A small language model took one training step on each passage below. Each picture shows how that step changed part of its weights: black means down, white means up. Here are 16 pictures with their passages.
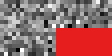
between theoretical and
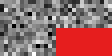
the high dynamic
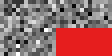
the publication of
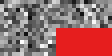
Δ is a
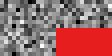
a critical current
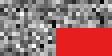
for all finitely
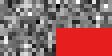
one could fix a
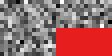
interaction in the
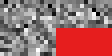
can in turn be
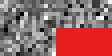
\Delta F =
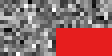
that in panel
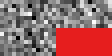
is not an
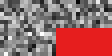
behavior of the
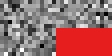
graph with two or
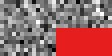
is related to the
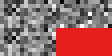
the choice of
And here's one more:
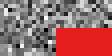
made sequentially
